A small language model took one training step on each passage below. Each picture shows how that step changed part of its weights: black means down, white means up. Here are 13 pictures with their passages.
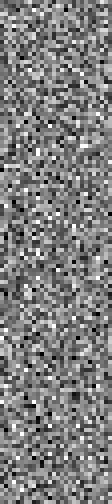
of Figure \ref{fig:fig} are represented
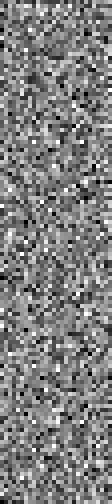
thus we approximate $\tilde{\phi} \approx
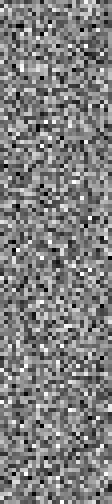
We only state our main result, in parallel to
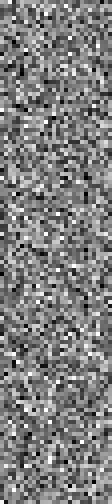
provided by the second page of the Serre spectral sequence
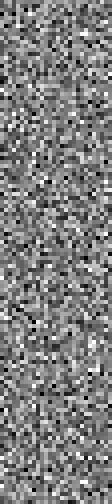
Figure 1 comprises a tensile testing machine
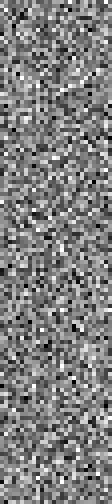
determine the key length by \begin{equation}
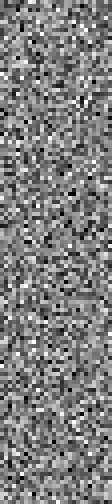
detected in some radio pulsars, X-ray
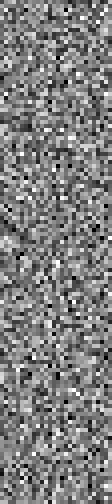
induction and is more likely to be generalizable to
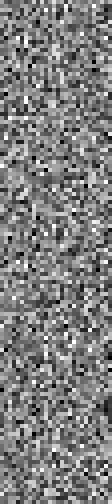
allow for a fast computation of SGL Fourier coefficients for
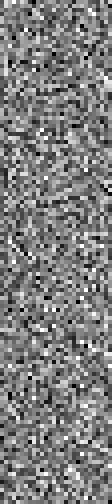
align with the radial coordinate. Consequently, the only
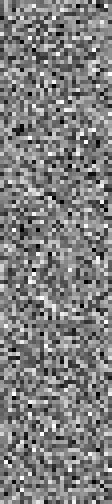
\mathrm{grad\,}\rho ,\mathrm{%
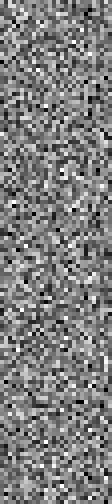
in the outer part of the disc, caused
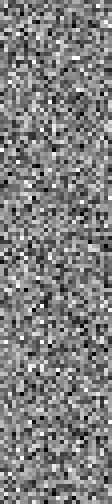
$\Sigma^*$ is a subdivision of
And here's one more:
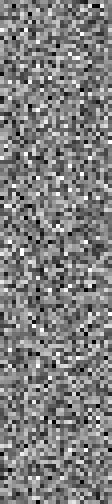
plastic flow state disappears completely. As
